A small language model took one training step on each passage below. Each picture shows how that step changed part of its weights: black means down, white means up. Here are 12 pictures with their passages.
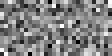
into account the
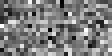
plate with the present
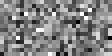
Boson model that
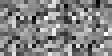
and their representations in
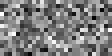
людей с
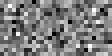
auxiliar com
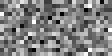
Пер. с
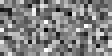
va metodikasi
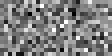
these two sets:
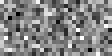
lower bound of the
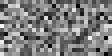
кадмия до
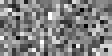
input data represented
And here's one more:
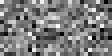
of new technical
